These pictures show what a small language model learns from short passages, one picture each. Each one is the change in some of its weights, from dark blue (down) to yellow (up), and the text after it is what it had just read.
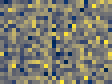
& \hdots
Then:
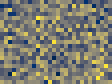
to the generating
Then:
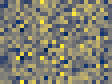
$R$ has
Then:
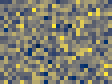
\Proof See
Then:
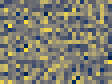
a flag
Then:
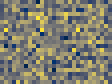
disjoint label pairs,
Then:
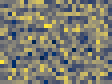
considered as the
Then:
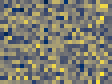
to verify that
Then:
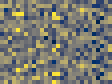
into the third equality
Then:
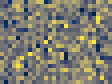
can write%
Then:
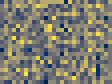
Then we obtain
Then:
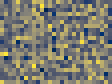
we denote that
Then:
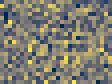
surjective on
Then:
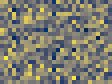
taken as
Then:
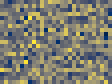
a source in
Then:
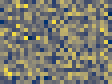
methods} which
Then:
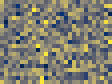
stated for
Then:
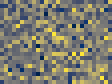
Y \ra
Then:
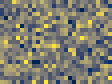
sides of
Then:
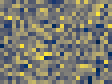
form 3} is
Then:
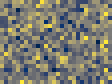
formulas. This gives
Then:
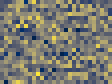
last point is one
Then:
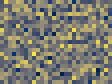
Mathematics\\ University of
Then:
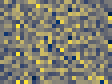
open empty
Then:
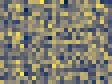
can assume that
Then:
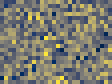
an error of size
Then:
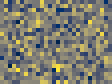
X$ is homotopy
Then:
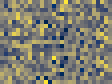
suffices to estimate
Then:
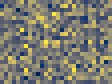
are very useful.
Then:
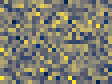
introduction. To
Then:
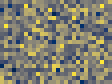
is defined to be
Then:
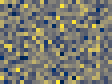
9$, and the
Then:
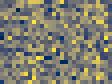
area which together
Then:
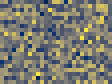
to ensure that
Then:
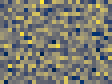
have the same
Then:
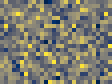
potentially contain
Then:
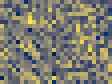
for a given
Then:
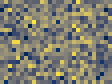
matrix determined by the
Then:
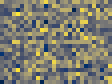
< n \leq
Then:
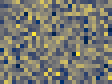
its standard error.
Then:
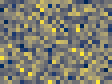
general linear codes
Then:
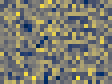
I would consider it
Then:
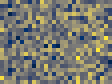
the generator for the
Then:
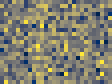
similar to those just
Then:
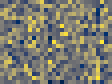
is even, may
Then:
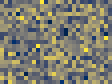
said to be a
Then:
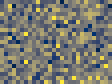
and the overall
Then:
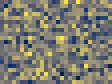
model selection using
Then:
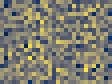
a separate model
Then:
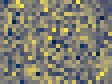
theorem on characterization
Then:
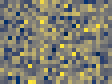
$f$ is
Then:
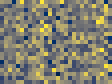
other two parts are
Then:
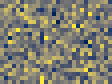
suffers from
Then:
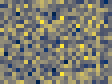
$Q$ and
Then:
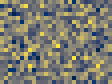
and the stability of
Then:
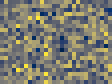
one control on a
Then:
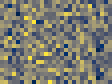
of diffusive
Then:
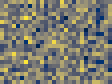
and we prove in
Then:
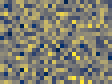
dual coalgebra functor
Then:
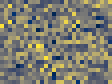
rules for
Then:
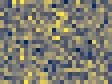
contact condition
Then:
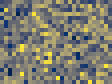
height function defined by
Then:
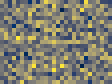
\ T_{\kappa
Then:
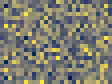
isomorphism). A model
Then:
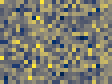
i$ for
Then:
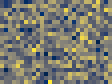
that there is
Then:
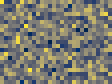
combinatorial formula
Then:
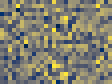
&\lesssim \
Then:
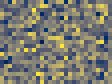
to see that the
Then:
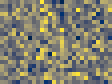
corank equal
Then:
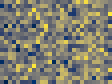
generalized right eigenfunctions
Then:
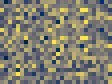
\infty }
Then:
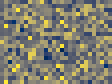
field is generated by
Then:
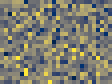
hence the polynomial on
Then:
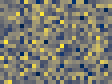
group, J.
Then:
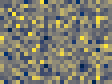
when considering the
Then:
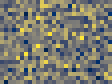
the exact case the
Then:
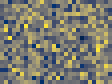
field containing all the
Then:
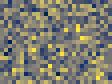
point where the induced
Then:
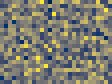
must have. In
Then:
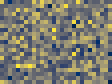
f$ denote the
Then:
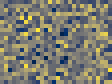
a necessary and sufficient
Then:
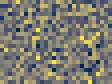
the relationship
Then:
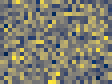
the assumption of volume
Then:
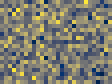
fluids when
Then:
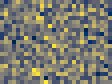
we study only
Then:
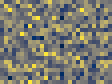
table [x
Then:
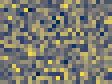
is proper}
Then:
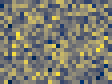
The framework's
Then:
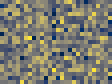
positions has the
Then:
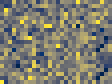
function for the problem
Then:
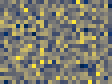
relations we come
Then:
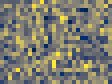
/ \partial
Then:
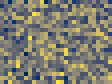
have introduced a
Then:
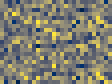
g \in
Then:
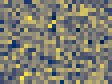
given alongside the
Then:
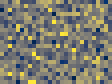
which is the
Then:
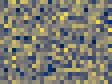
holds. Moreover,
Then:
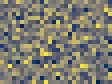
connected complex manifold of
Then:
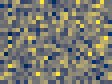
through the points $
